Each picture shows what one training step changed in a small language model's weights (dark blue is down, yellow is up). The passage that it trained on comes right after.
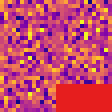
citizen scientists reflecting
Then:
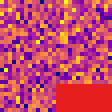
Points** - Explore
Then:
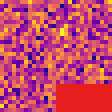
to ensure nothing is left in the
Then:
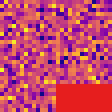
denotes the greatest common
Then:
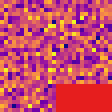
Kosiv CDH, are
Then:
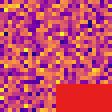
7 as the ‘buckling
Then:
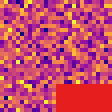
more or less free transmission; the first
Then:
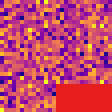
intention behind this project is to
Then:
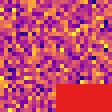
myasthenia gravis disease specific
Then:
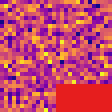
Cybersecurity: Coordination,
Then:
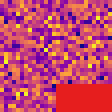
face masks and gloves in
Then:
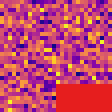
a sentinel lymph
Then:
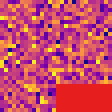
computer server failures, few suggest
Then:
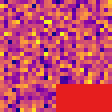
Greg, "The Early
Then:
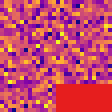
the outer shell of the
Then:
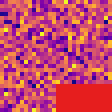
with malaria infection but free
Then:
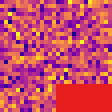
Author Nguyen
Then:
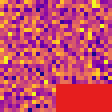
always pays ‘individual attention’ on
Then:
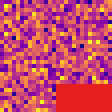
Index) MSAVI as
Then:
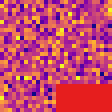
10 and did not decrease, maintaining a
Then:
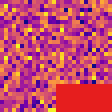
as well as three of the methyl
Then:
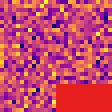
Phyto regulators might modulate the
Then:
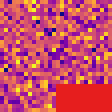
to other programme participants (including
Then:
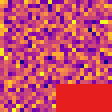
respond more positively when involved in their treatment
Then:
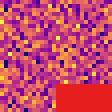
product development. IIDET has been
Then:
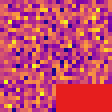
Practice and Associated
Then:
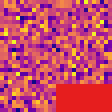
element method. Numerical solution of
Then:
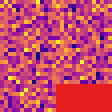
we are focusing on demonstrating the
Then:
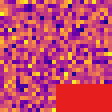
of double cropping of fields
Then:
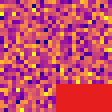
pixels into one or more groups that
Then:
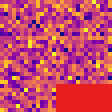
and the anti-TB treatment given to
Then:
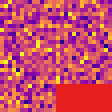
consistently Never 1 .6
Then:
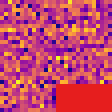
Inverse Distance Weighted
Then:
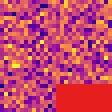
controller. (a) sliding
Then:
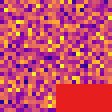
networking sites provide opportunities to make group with
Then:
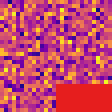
in civil hospital, a large
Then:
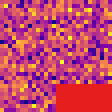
CC subjects. The features fusion
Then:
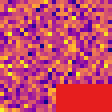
questions: 1. What is the profile
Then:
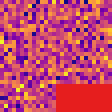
of Chhota Udepur
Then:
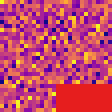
= 4, very trustworthy =
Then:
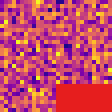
Shi, using the US as a
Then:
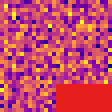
a lexical item to
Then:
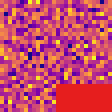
to encrypt the exchange
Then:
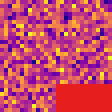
violate their rights, as well as
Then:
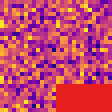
first by using the triangular graph as
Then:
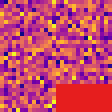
bull-neck appearance and
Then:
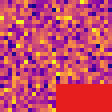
The inquiry allowed the
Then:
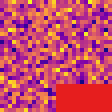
giving rise to epicardial
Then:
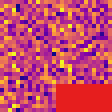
given to man to pass any ultimate
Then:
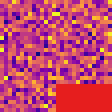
on? - Who is trained on
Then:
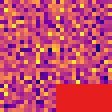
and then representing it in a meaningful
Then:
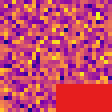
to the bespoke game
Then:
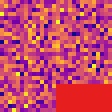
based on wind direction sectors for corresponding weak
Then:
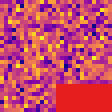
spring 2020, and many will continue
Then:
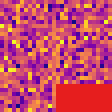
illicit drug dependence criteria attending
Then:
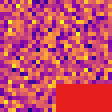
summer-autumn period were
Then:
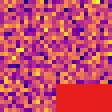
of Engineering Research & Technology, vol.
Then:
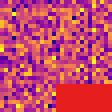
A.E. Perumal,
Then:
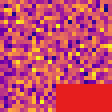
production inevitably more impactful
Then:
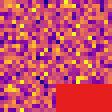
than other areas of law or regulation).
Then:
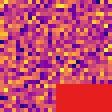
disturbances can progress to shock,
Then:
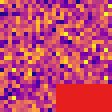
the horizontal shear force is
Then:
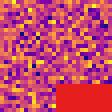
following principles or points: -
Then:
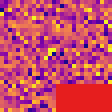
agreed (Townsend
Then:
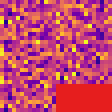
empirical model for rainfall
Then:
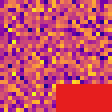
students) and people from rural and
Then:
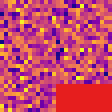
validation periods, the SWAT
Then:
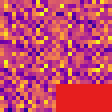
needed to be considered to make a
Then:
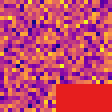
make a slurry, where the ratio
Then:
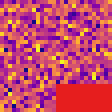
our test script. In the first
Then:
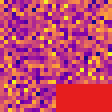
vis-a-vis poor standard of
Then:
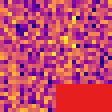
of acoustic signal generated due to applied
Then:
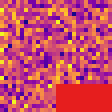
mm in males and 12.0 mm
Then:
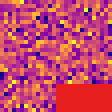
evolution of features engineering and word
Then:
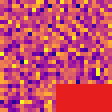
in particular with the risk of interval
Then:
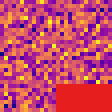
trajectories. We then derived
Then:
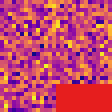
cost, whereas the National Renewable
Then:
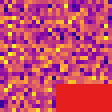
decoder was designed to identify each
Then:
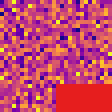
was chosen due to the no history of
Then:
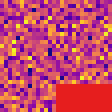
masks that look very coherent
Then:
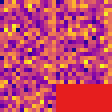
processing of information at the level of
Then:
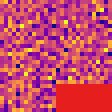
automated architectures, such as
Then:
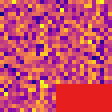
T_k$, where S_k
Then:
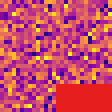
closes to indoor climate
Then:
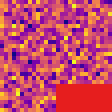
to understand how the diagnosis of a
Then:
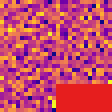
properties represent concepts that have come
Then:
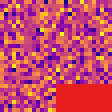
association between chairperson ownership
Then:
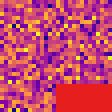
chopped strands are free flowing and
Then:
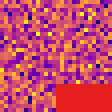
lives expectancy by lowering
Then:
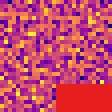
lowest proportion. Regarding
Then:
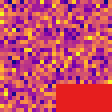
peoples of the world are based on
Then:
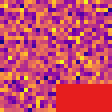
the document vector and each of the existing
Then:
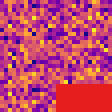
Marat Karatayev,
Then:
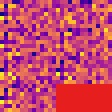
possible. LITERATURE
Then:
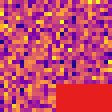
An array of secondary published works is
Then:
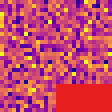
a sample of 300 professional
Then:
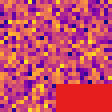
memberships in an Advisory
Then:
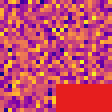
planning human resources including recruitment,
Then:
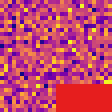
in a flask and heated on
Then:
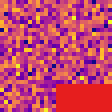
to analyse the data collected from wheat
